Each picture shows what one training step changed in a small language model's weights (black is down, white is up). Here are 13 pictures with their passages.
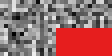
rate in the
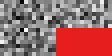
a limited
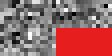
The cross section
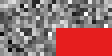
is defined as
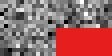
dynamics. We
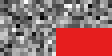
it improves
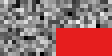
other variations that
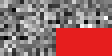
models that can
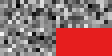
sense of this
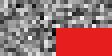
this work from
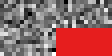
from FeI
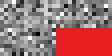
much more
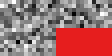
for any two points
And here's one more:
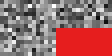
algorithm with different
